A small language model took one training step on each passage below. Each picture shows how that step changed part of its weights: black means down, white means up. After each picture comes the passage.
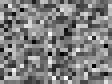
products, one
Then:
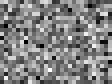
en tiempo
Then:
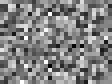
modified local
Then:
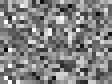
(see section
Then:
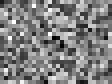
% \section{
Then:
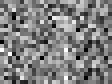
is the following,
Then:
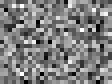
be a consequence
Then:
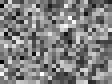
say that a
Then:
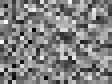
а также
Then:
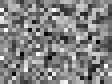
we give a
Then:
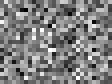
Lie-algebra then
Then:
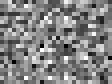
validação do
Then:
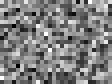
c \cdot
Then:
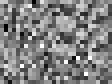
ordem de
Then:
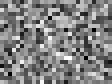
one sees in
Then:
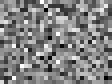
for Rectilinear
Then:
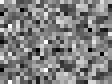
in {\it
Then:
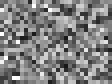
They also proved
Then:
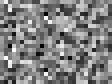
la función de
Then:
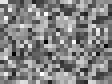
bir so‘z
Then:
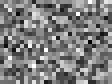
that as $N
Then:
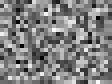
One example of
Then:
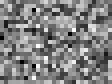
va shu
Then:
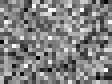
The case $i
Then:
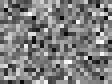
K} \neq
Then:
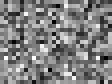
of canonical
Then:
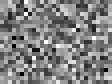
the variable or data
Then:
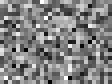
el docto
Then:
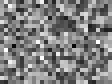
all nearest
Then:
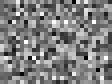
and analytic theory
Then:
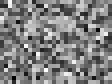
used for these
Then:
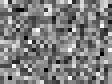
Lage und
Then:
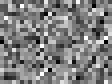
lidí na
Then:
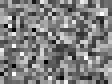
usa como
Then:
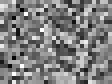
the Cantor
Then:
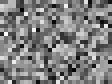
of the cdf
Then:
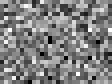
para os crimes
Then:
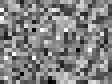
we consider following
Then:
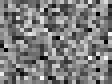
numbers and let
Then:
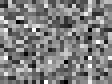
example showed that
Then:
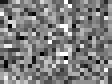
equations, Tate
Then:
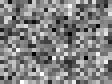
Uning bir
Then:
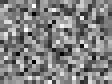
However, the invariant
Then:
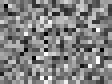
are paid
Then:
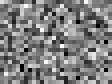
seleção dos
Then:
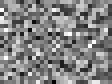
we study can be
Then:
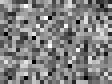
ab$ turn
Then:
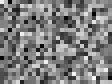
TE s و
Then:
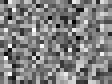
the present section,
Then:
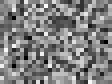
the conditional distribution
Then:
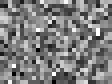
similar issue
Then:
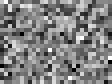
la tester
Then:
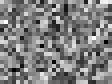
of soil
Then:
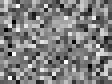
To see this,
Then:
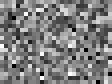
the plant
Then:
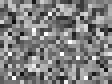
excess product
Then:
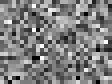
The reader
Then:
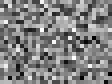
має як
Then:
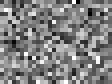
class is known.
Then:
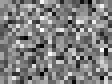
taxt vorisi
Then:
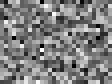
asl tilda
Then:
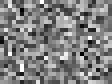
sufficiently large,
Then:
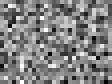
than women
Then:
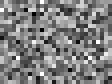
besteht eine
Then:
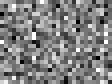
pais em
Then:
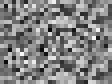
в форме
